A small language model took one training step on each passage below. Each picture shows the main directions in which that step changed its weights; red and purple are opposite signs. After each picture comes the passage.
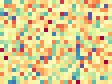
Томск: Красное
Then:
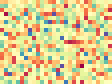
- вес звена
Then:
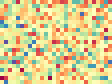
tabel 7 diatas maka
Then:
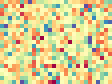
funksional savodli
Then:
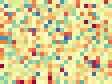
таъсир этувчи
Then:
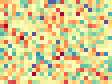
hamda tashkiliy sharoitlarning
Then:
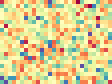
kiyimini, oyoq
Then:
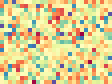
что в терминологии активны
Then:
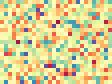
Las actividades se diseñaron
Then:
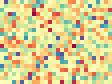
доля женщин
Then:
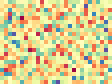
майдонларда кичик
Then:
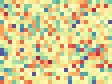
erkin elektronlar holatiga
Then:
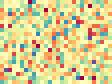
тинч яшашга
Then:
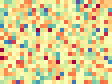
Наврузов Икрам
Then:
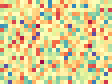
средство непрерывного
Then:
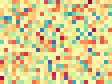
tonalidades de cores
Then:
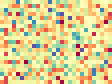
проживають люди у
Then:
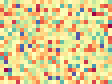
“*Islam out of
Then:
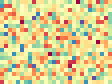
va O'rta Sharq
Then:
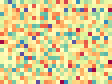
the development of knowledge. To
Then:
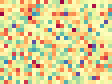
научно обоснованного
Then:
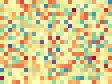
amalga oshirilmagan. Ushbu maqolada
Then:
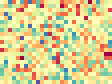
do edifício dentro dos
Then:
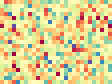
и т.д. Именно
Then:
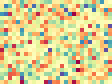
чередуются вдоль
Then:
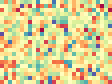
estruturais e pedagógicas no
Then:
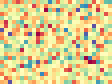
sendo relevante tê-la e
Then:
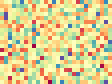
tarixi. — T.: Fan,
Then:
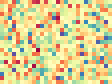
manière dont les données sont
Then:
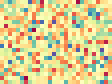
sofisticado. 7
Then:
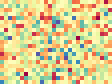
I. Braginsky,
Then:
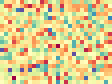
übernahm der Sohn
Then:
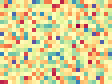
se intentará utilizar un
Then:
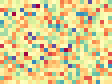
de Hacienda y
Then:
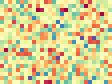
land waarin zij
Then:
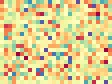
fra le lettere di
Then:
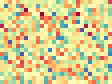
Gênero da Unit,
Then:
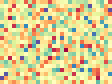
Universidad de Jaén.
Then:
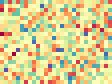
zakovat sohiblari
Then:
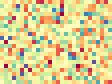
Dra. Hevellyn
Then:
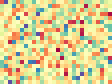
los centros académicos, pero estos
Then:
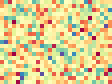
xizmatlarga haq to'lash,
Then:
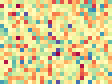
zamonaviy tibbiyot samaradorligi yuqori
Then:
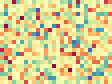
debates conceptuales, investigaciones
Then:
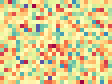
o instruya, dependiendo
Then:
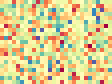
ITALY moddasiga
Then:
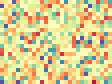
capazes de estabelecer
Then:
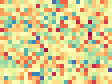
editais, contratos e
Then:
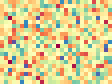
качества позволяют человеку
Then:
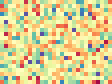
mil litros, mas deve-se
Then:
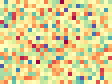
associando as dificuldades que os
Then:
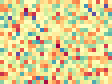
garantir la validité interne du
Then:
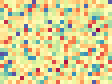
qismi bo‘lishi lozim.
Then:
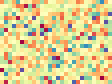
uchun)” mavzusidagi ilmiy
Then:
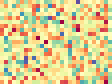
1. Aaker,
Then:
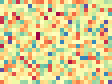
автоматичні заміри
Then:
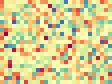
bo‘yicha sinovdan
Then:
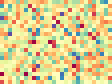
berilgan bahoning holisona
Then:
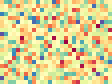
mavhumlikdan chiqishlarida
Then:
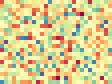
troca de ofertas que
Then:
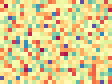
onde o sujeito pode,
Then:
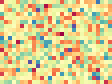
aktning lug'aviy
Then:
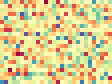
Konsumen) sebesar
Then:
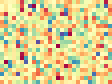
11. Васьків
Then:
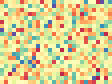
ortishi va pasayishi
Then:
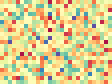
modernization, digitalization,
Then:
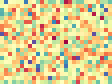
extensión y convergencia
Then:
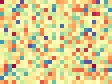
Kinder) Reflexion und
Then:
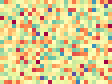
l'existence d'un
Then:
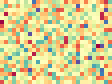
turli madaniyat yoki ijtimoiy qatlam
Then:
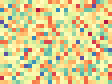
digital economy, information
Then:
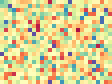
uchun esa qo‘shimcha
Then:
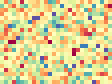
etishmaydi) ko'llar
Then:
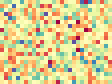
– Вып. XVI.
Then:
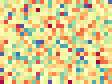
uygotish uchun biz bugun
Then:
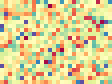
que podem ajudar a melhorar
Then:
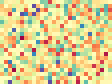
velocidad de fase,
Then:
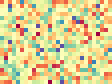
erradicação dos efeitos
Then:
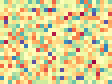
dientes obturados.³³
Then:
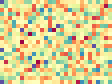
yang memungkinkan otot
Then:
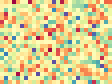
structures administratives, sans
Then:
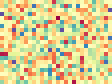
efficientamento possibili.
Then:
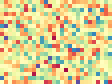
(DOMT), Grupo
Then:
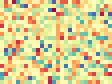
частности, этот термин
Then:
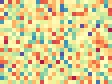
satu cara mengatasi
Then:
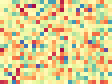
Onıń óz ishinde
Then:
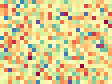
и медицины, 2
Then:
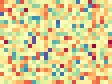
стройотрядов в
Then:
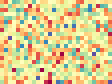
con la dote, la
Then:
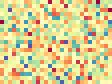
виходу паразита),
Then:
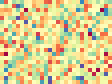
and meta-analysis.
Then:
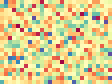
va dinamik parametrlarini
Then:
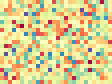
mestiça foi absorvido pelo
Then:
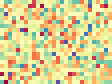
В нашем случае
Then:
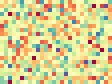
ao percentual de alunos que
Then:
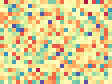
VR texnologiyalari asosida tarixiy
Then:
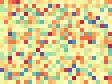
más vista ha sido la del 14 de
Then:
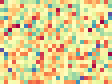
sifat emas, balki jamoa
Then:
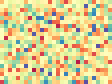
целом, а в
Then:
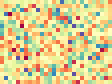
dos gestores escolares,
